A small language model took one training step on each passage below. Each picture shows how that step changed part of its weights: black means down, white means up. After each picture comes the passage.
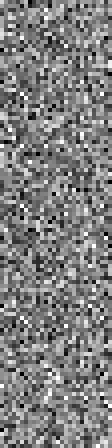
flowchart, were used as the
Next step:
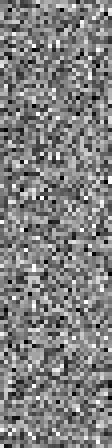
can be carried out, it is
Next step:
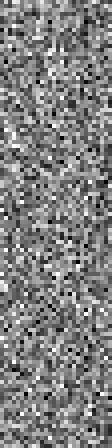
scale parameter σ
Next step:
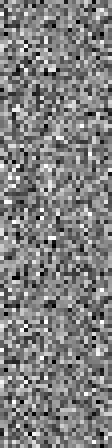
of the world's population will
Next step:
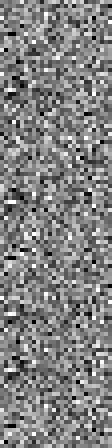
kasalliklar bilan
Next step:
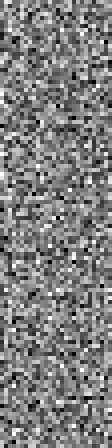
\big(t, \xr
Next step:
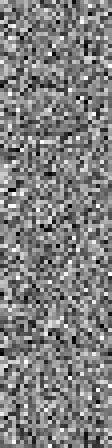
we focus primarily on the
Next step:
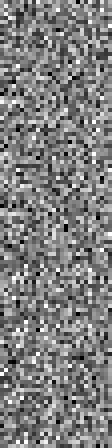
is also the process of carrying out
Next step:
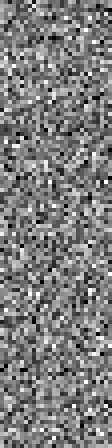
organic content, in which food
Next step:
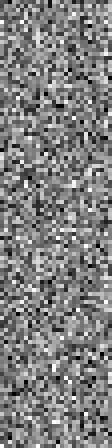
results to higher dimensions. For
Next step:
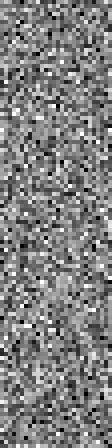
Fer-Teach LLC and
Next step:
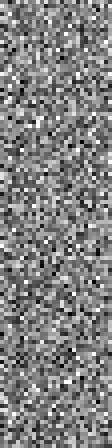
;$$ in turn, we then
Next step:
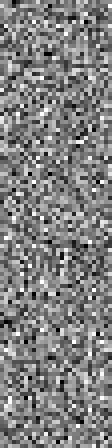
second advantage of the method in
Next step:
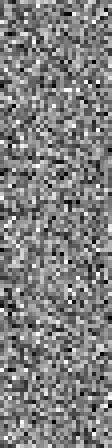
an important role in promoting
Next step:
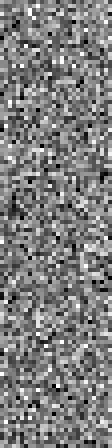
Language TUC Trial
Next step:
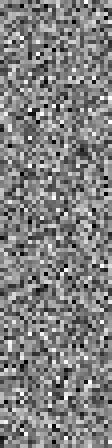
different further investigate the
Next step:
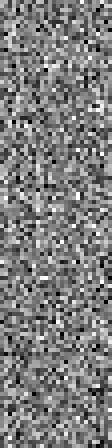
and the self*, London:
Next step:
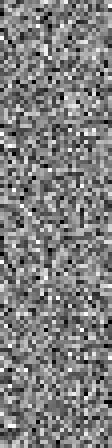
twist in an annulus
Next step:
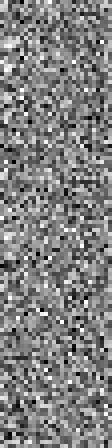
dream induction, skin
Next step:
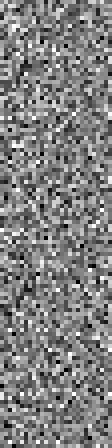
also obtain the same inequality for the other
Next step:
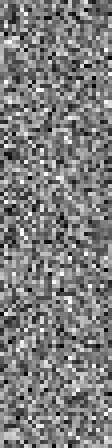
manifestazione di
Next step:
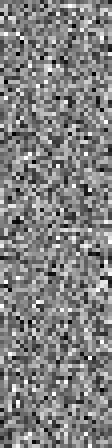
The proof is based on three ideas.
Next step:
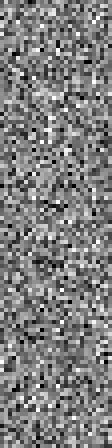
of different combination of basic
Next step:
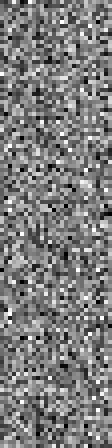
то мы берем
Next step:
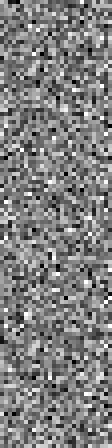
family [39]. But to the
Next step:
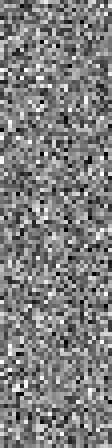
about previous experience to determine
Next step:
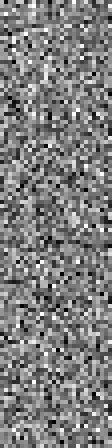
miradas de interpretación para
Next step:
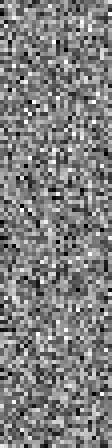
the optimal-power-flow
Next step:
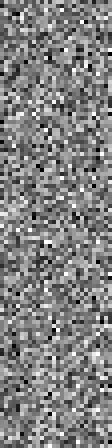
práticas da Fundação
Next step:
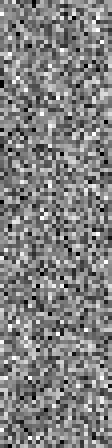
of arable land managed
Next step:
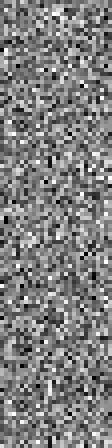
scores were obtained after
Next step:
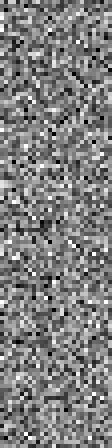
cohomotopical contact
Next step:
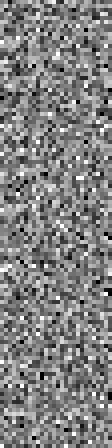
induces a chain map $$\bar
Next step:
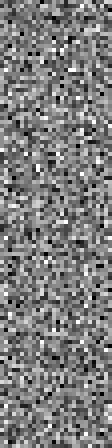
12 National Core in Thai
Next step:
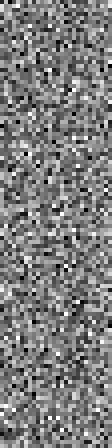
present in this topic. The research was
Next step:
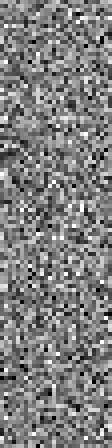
and global influence.
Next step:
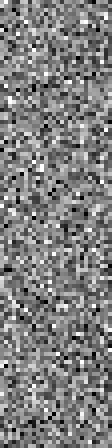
para explorar la relación
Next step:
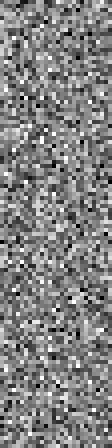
stability, the effect of the transfer function
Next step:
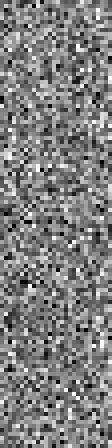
Nash's manifold is constructed
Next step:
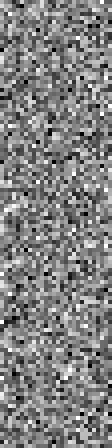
sodir bo'ladi.
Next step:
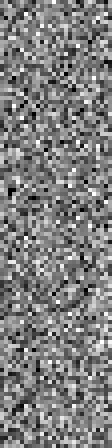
cultural experiences that strengthen
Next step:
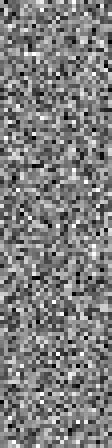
era a proteção dos
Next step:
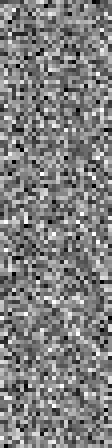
reaction interval and reduced the
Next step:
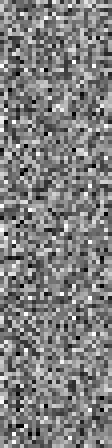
serve as the primary technical
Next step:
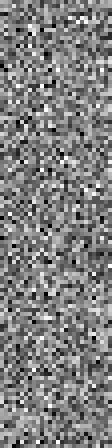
the magnitude of the
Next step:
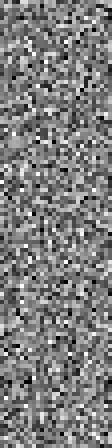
respuesta importantes que no se
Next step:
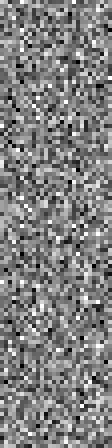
several other important statutes,
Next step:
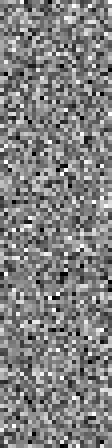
stratification but also depends on
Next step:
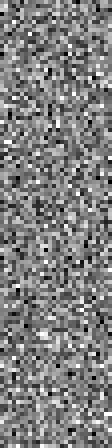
al.*, coord., *La
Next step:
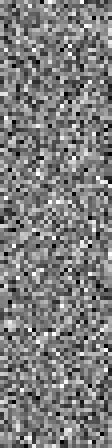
en personas de 40 a 65
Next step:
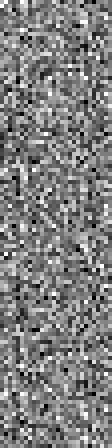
uning barqarorligini
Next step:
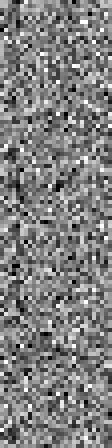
dalam pembelajaran.
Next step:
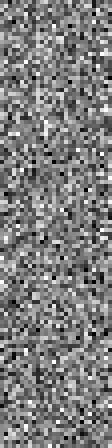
singular values are sorted in
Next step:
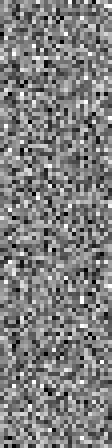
puxta bajarish
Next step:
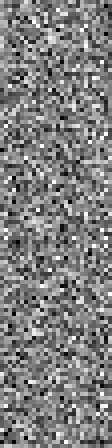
iniciando-se pela
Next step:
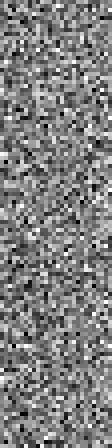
across and within countries.
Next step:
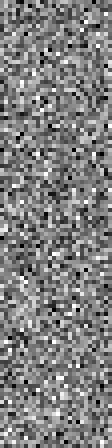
at ten-thousand particles
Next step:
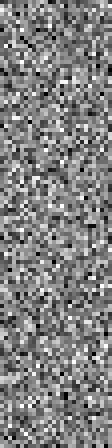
de capital intelectual para la
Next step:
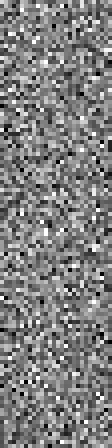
la cantidad de muertes
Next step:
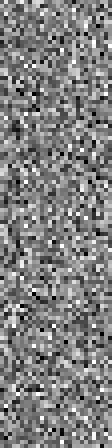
ii) desarrollar la
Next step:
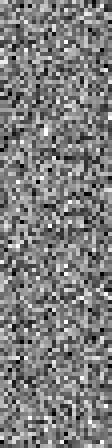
in a controlled non-inert
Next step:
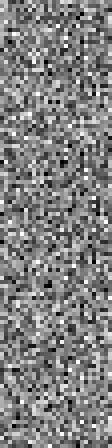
constant $C$ depends on
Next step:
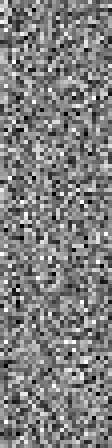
shown in Figure 4. The
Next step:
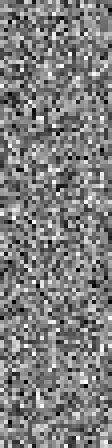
ci mancano. Sembra
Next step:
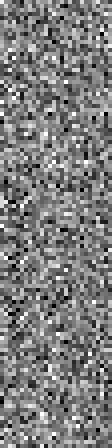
Martire e le penitenti
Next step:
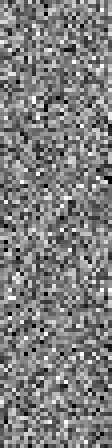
and we will also identify a point
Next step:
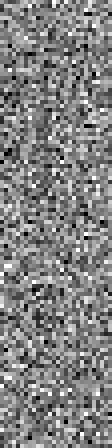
olish maqsadga
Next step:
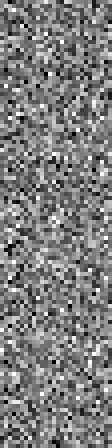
content mentioned above, one
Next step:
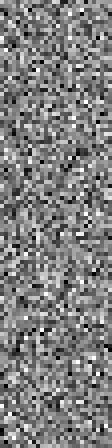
davlat jismoniy
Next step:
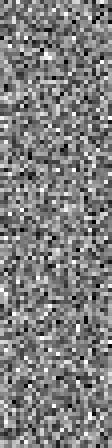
his stay in Rome in the late
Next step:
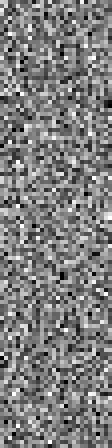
or audio files on their
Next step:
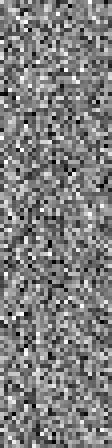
this section discusses the calculations that
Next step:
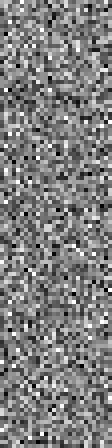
the Grushin problem studied in
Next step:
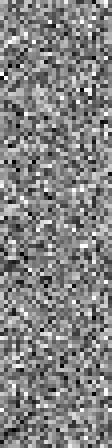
komil bo'lgach,
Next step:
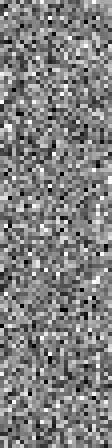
все агенты
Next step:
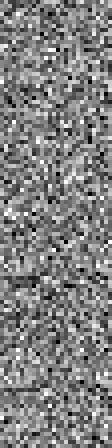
Baymurotovna -
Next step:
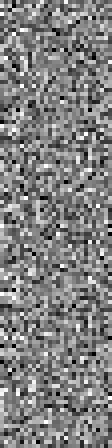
would begin learning from
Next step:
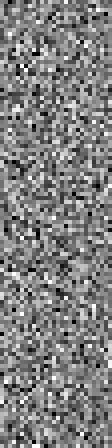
of the proposition $x \not\in
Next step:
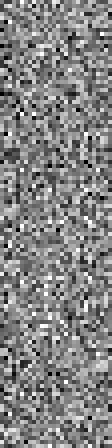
maqsadlarga jamiyat
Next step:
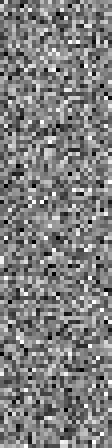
a RE_{FS} of
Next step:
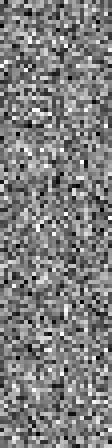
5 indicated very likely to
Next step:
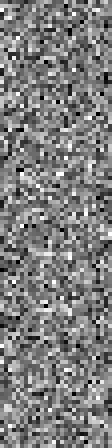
determine when two variables are positively
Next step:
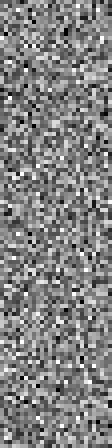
value problems for the dihedral
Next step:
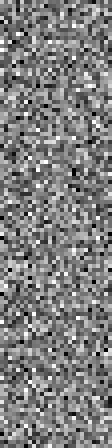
silicone microchannel
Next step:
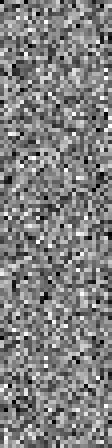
*delivery* por
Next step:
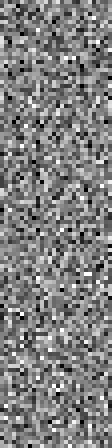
\end{proof} Hence, the
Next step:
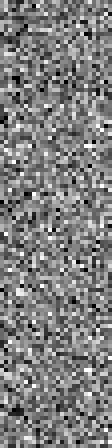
riskli bir sektör
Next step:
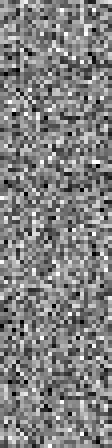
Fuente: Elaboración
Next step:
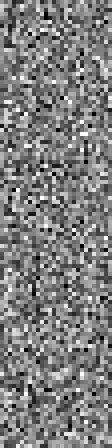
to adding basis vectors.
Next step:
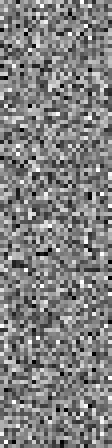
yerga suv oqa
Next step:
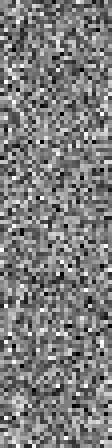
β -HCG examination
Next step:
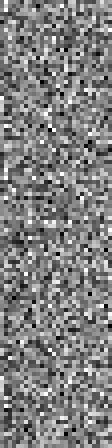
arbeitet. Unsere
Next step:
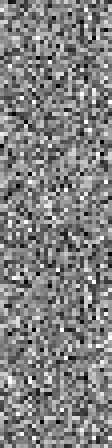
operator $H_D$ with definition
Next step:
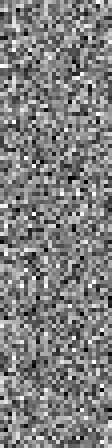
época, en la que hace
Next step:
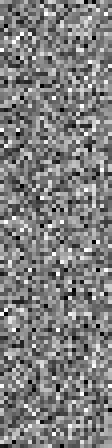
dapat menghasilkan
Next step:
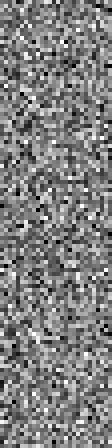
empedans farqi
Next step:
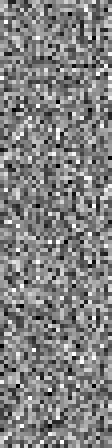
$V$ with surface $S$
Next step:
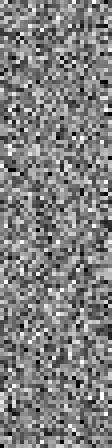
to whether $\lambda<+\infty$
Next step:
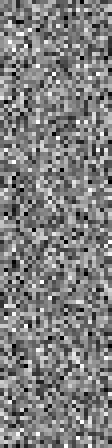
*Digital Bank:
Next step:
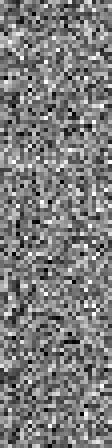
Chunki bolalar ham
